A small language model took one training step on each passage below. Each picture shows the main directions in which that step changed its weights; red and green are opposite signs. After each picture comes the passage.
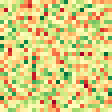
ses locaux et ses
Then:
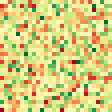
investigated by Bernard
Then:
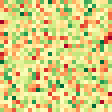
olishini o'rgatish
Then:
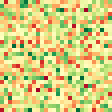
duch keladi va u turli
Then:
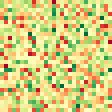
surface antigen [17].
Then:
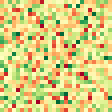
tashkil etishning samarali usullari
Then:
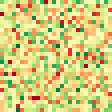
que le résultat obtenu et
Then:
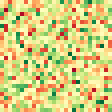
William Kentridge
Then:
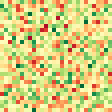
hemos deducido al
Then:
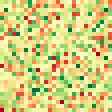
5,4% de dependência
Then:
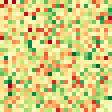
Г. Л. Уроки
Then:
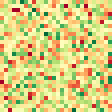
оптимизации структуры
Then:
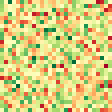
muassasalari mudirlarining
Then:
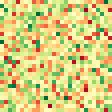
evidenția două
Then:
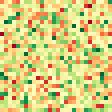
xalq tilini puxta
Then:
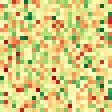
практических навыков и
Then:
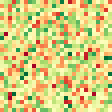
a organização da Seguridade
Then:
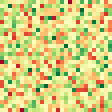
tizimini takomillashtirish 837
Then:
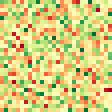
untuk mencari alasan
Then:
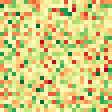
free nations, as we
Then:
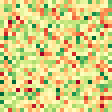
promovendo a saída do ar
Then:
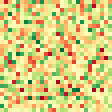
dudas, solicitar
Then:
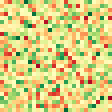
faoliyatini tartibga solishning
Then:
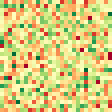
a aspectos técnicos o
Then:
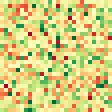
abstração. Para realização
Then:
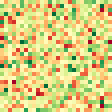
jurnal, elektron
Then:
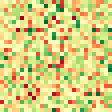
условиях. -
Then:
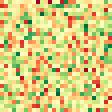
yordamida qabul qilingan
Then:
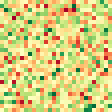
dalam pembuatan hand
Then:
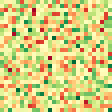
18% от общего объема
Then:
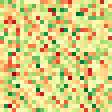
Hasil penelitian
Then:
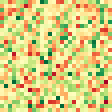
zu den vorhandenen
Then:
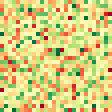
menos uma imagem prévia
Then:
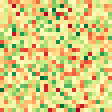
a potência de uma proposta que
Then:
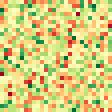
precedent by the National
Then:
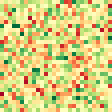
relacionar a importância das
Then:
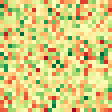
Comunicação e Educação em
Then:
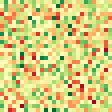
Web of Conferences. –
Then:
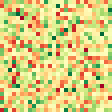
de maneras de comportarse y
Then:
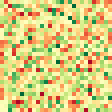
sababchi bo'la oladi.
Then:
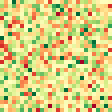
alohida ahamiyatga
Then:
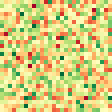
de 73 de ani, cu o
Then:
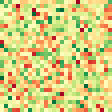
discriminación con indicios
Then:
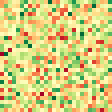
comprador europeu" para
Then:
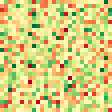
va nochor ayollar ustidan
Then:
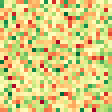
yuqori darajasi ijodiy
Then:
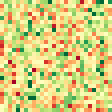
zimmasiga yuklashgan.
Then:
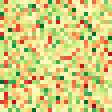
adalah faktor penting
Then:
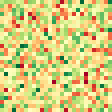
avons trouvé cet
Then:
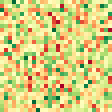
пола представляет не
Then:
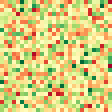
primero, y más tarde en
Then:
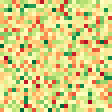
presidents. References to
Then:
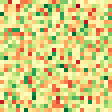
& Srojjeva, G.
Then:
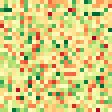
biaya per unitnya
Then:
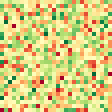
pedagogik texnologiyalardan foydalanishning
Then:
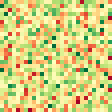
правильное применение норм
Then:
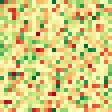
fenômeno estudado,
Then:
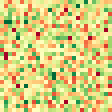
Masruroh, M.
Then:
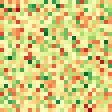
занятий. Важно
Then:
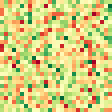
діяльність 6,4
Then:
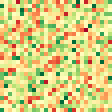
del total y los géneros
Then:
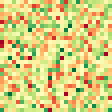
para la persona que realiza la
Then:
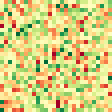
é considerada um problema
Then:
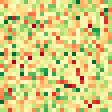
las dependencias y centros de
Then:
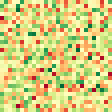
багато колод були не
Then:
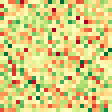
aloqador millat shakllanishi
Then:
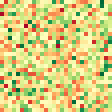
dinara. Novac koji
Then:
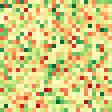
но относительно данного
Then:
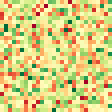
yakkahokimligi davrida
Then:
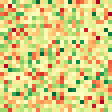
del proyecto y el año
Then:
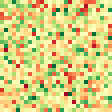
musahkamligini aniqlash uchun
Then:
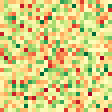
on no-par value stock
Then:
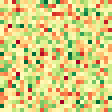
und Wundaufgaben.
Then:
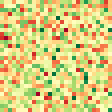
олмаслик ёки
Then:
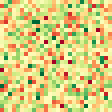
أن الانتقادات
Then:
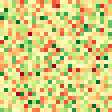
мумкин эмаслигини
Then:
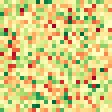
têm evidenciado
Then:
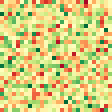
estatístico, os dados são
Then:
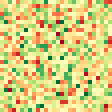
terhadap adsorbat
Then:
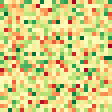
va hayot tarzi davomida
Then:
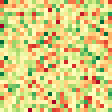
оброблена інформація,
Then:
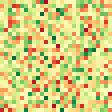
De technologisch gedreven
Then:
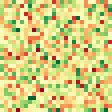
договорной основе: -
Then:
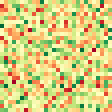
todos/as os/as
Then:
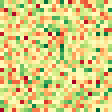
grondstofverbruik en
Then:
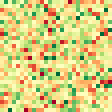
Миронюк Н.В.
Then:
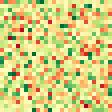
uchun ulardan ham ob'yekt
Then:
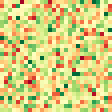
чиқиб олиб бориш,
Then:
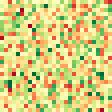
partis politiques doivent
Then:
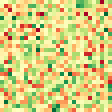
en vue d'apporter des
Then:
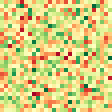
de género más allá
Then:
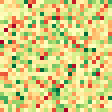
xarajatlar bilan solishtirish uchun
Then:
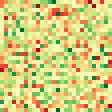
Urgench State Medical
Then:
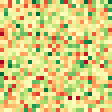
unusual conditions of sodium
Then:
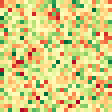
não foi acompanhado pela
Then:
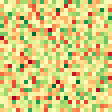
sayılır. Bu gün
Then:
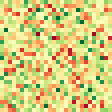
pelo componente 7805,
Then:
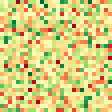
Сначала узнаем что
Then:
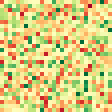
pessoal, a igreja
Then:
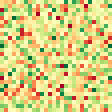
zu einer direkten Aktion
